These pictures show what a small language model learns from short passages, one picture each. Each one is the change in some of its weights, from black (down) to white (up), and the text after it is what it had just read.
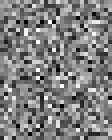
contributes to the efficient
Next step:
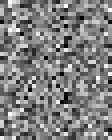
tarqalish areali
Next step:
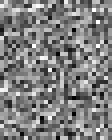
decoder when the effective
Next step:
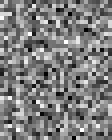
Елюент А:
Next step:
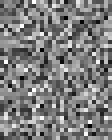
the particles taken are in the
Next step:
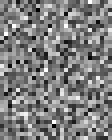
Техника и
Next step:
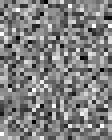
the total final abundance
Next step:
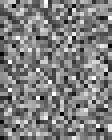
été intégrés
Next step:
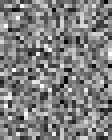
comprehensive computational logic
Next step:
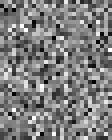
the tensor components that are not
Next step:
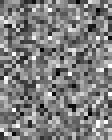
resultaat is van dat
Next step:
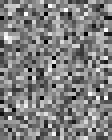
first syntax error found
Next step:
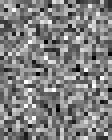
for $F$-term
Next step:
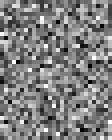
state. The payoff elements
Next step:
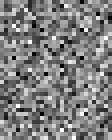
berishi amaliyotda
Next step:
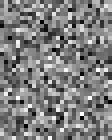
in the Field',
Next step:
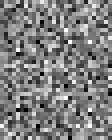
are proportional to the halo
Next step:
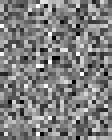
particular, they used the
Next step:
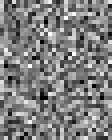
as distinct variables. This,
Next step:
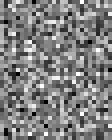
urbanizatsiya va
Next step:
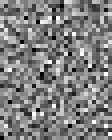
most stringent constraint
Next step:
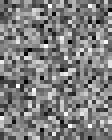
is introduced for the evolving
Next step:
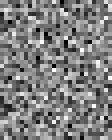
MMID substeps
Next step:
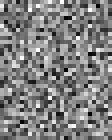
similarly, each row contains
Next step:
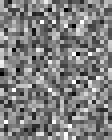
сон компонентдан
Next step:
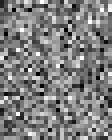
can be used as didactic
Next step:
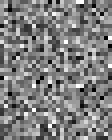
frames per sky position
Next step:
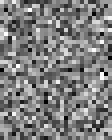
32. Conclusions of the
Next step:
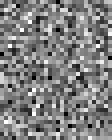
the spherocity-dependent experimental
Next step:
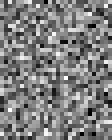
usulda qatorning
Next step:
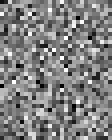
fragmentação nas mesmas
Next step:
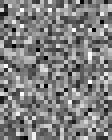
esquerdo em
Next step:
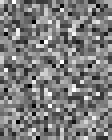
2. Tariel
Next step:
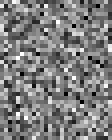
Oripov O.
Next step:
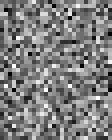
considérés (Figure
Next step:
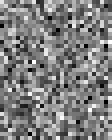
in terms of the rapidity
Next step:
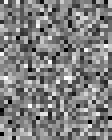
tensor network decoders
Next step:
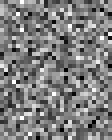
millat yoqsin-
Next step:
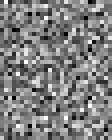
HST WFC3
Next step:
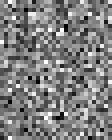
only a property of
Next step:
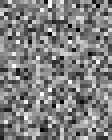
flavoured decay
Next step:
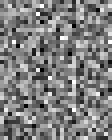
as well as the technologies
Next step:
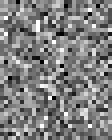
contribution of the particle fields.
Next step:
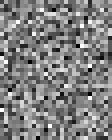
range of scale. What
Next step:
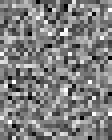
BH lifetime by two
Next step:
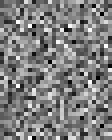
is perfectly
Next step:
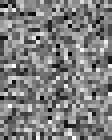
it is quite possible that
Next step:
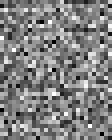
with variable width and relative
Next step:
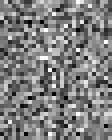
work in a more general
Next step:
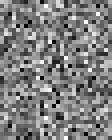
with the magnetic field of the
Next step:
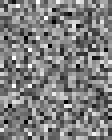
introduction, can be bounded
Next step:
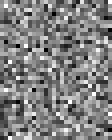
tushirishga majbur
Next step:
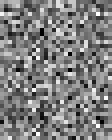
antara aspek
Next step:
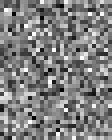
the density fluctuations over the entire
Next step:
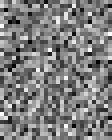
Code, A.
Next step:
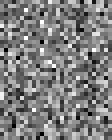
e pertinentes à
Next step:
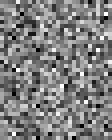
while also fostering
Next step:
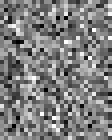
hatto milliy iqtisodiyot ham
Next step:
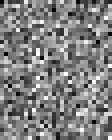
age difference is the only
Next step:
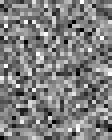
tiga bagian
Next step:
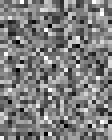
three-dimensional, understanding of
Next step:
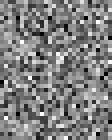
to make comparison on equal
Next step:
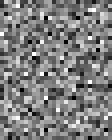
aroma. Sin
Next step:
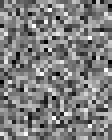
fraction of synthetic
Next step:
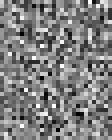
models can hardly find any
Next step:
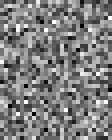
eder. Zira
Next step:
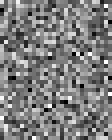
impliciti. E'
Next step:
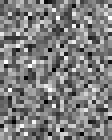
another EDF with partial
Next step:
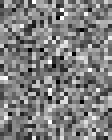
of a same device are very
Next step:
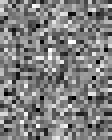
represent more about a feature than
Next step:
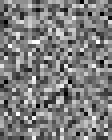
ansprechen zu
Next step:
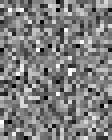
and Spector analyzed the
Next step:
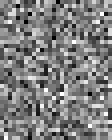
normalise the data of
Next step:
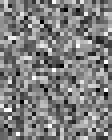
holda $n =
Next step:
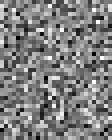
methods, where a comparison between
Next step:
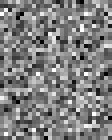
ndërsa në
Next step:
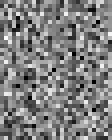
as stellar encounters with
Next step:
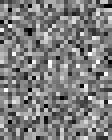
Airy's series up
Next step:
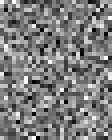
18. Ivanovna
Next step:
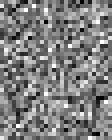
não terem, uma
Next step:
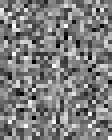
tabiiy fanlarga
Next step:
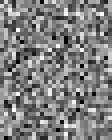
threatening, since
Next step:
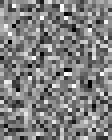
і їх входження
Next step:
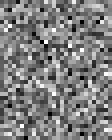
também pensar que
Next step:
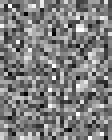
згідно з
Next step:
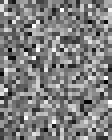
literary texts and their
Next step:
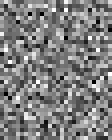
Statistics Service
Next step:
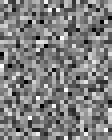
and facilitate both
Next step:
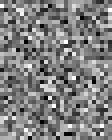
symmetries. We further show
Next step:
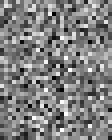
with the magnitude of the
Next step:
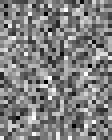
generator network $G$
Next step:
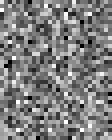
Milliy asxana
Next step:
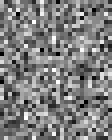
ser realizados a fim
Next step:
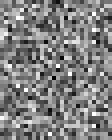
ball of uncertainty around the
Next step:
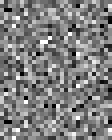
kommunikasiya turli
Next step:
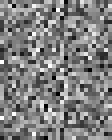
the observer, the signal
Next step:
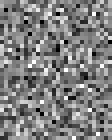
\end{equation} as
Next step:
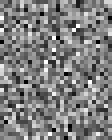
стимулом для
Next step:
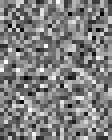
individuals found at particular
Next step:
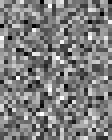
efficiently and scalably using
